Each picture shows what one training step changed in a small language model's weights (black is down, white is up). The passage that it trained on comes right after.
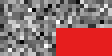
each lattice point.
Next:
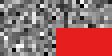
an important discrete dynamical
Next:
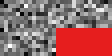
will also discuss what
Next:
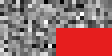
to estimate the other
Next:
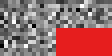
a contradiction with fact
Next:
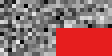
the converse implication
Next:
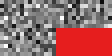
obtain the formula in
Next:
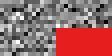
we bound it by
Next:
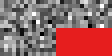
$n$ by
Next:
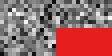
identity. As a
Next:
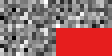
nonnegative solution of
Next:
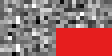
to make progress
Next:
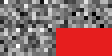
{\em Weak
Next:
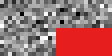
not lie left in
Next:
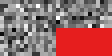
the crepant
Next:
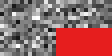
and Woodward,
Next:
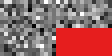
of Energy
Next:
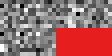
establishes lower bounds
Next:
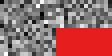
in the proof of
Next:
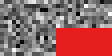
use the complexified
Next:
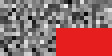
map $f:
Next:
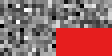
same two-dimensional
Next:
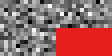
We consider the set
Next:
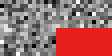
the technique of
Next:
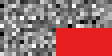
proofs only when additional
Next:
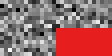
invariant} under
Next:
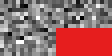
to the part of
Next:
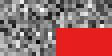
that are linear in
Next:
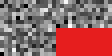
is a partial
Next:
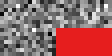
assume that the filtration
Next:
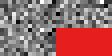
for all test functions
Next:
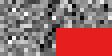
regime. As
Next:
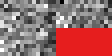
set of all
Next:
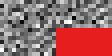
section, we begin
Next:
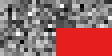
drag and lift
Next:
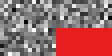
local solution of this
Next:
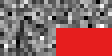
$G$ generated
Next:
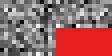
goals. In
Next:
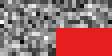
to do such a
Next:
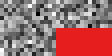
and so either
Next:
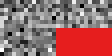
from these two
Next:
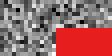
approach coupled with
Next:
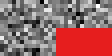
We adapt the
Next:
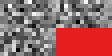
\Rightarrow ~
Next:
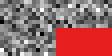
spaces are ideals}
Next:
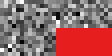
Markov chain setting of
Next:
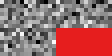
the vertices in
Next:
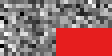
restriction of~$\hat
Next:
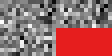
surface. The contribution
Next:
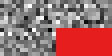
if either the strict
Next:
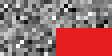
conclusion follows by choosing
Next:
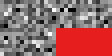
Then by Lemma 6
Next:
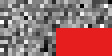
a prime greater than
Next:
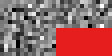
$G$ since
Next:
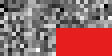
that the inequality is
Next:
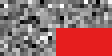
One configuration has
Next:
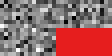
is the set of
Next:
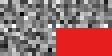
average value and variance
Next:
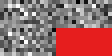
continuous functions on
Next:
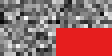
The gap condition for
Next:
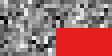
odd prime order depends
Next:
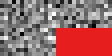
radius also the numerical
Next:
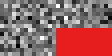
space is compact.
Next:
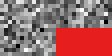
in storage
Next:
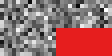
as well as the
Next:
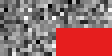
The desired inequality now
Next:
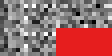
Recall that \[
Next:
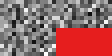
m, as
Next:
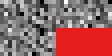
a group. A
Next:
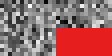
the fact that the
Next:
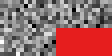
a free resolution of
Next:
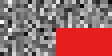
at a relative interior
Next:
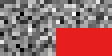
general position is
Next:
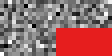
a limiting distribution
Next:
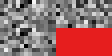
out to imply several
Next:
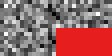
valuative criterion
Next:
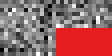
dynamics. In
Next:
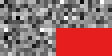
is necessary for
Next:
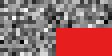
heuristic methods
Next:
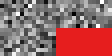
the covering knot
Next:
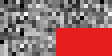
to stress the fact
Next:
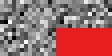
assuming slow
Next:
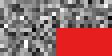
1$ giving
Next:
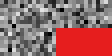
are some obvious
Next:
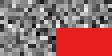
typically has finite
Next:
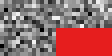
where $\cdot$
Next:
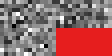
we report the main
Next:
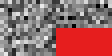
of the differential
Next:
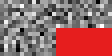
$U$ on
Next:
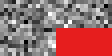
proof indicating all
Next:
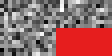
that we will work
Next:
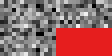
tent map and
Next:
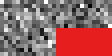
from 30 EV
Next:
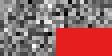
the LP
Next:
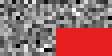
the baseline
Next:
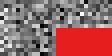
holomorphic with respect to
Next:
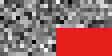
und $\rho$
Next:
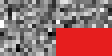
and all conditions of
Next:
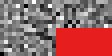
multidimensional type and
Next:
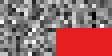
coil layout
